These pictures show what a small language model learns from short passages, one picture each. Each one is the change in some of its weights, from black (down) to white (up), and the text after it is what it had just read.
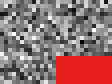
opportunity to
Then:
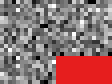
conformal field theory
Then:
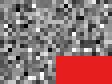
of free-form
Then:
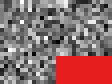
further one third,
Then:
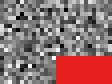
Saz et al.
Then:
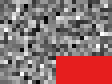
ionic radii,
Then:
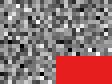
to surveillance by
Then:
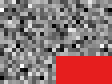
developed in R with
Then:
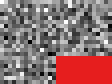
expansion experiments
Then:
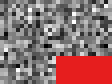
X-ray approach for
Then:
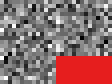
first look at the number
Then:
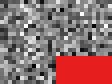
Fermilab will also
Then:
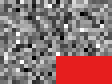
rational agent should also
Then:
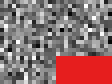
we can distinguish
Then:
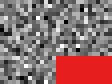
a number of times without
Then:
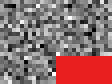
One belongs to
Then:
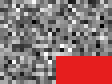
state of things,
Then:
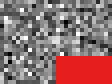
a versatile
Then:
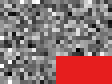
is essential to develop
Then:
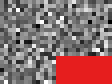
while the boundary conditions are
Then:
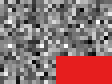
States was the first
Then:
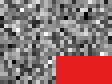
served as the subjects
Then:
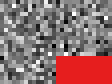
still can consider
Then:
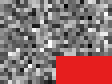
was used as the basis
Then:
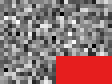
notable exceptions
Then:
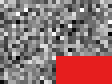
Scoping Review
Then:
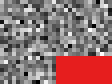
and for few of the
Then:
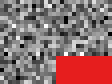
risk that their past
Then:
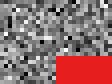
motivation, and
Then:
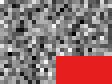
some holes,
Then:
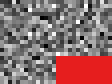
blood pressure
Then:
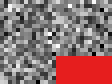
Pz27 disk and
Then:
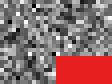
analytically as before
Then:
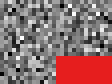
elements of $B$
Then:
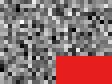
K, marking the
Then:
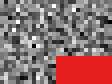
low-density state by
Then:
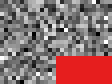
first panel shows how
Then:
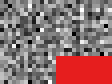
the Lorentz
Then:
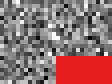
the progress towards
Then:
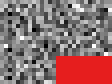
to age (less than
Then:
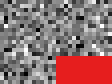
of dealing with the
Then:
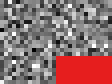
DCF. However,
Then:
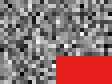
the AF background
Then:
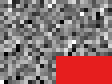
Wang, X.,
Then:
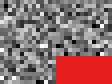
$J$ has no
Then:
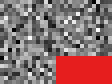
authors declare
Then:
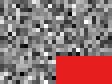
of an object of the
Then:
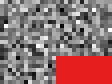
revealed that:
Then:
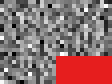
a paramagnetic
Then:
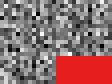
0 \end{equation}
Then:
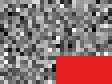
to be the dominant
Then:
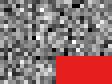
= Ear length,
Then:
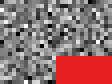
total polyphenols
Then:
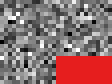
quantum Hall effect. In
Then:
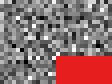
are few examples where
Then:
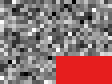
vertices of the
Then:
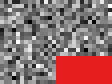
Similar findings
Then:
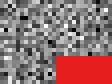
of Punjab
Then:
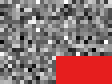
environment. This
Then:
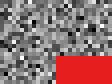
of the encoded
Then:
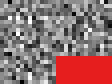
an adapted methodology
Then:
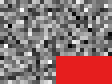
any commercial or
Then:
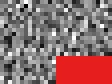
and employee performance was
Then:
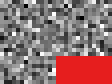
of a unified method for
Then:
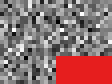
the rotation levels
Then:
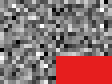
students have a level below
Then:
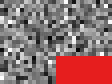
Detection of small
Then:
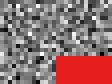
border state and shares
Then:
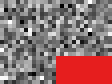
addresses the use of
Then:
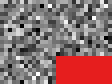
passed through a
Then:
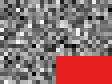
by direct numerical
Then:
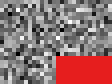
to the theoretical model
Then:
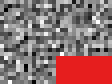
carried out in three
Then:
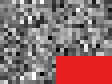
using (IIc).
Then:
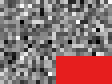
With multiplication you
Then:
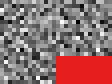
well correlated to the
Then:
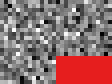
in pairs with
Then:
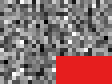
7% spend more than
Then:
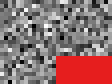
traditional knowledge and
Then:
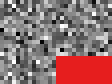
value of 1, if
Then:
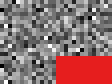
stations that were the
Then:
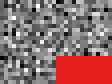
PLOT: The
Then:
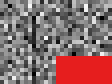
the period before the
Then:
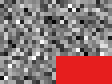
Lindblad terms
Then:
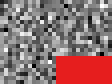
as a stressor.
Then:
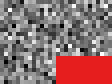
take courses in
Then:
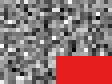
determine its signature using
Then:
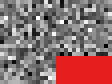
a large number of species
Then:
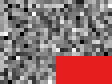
under consideration can be
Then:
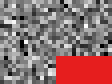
in group A, 31
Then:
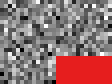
of the population can
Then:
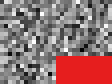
Chocolate spot
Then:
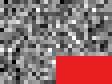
section we further analyze the
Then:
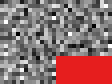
orange, obtained from
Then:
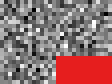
configuration by
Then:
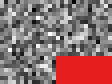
Press, p.
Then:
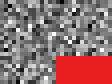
in this paper. The
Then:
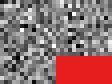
lay-up fibre
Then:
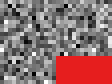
consists of the risk
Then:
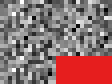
\right) \right)
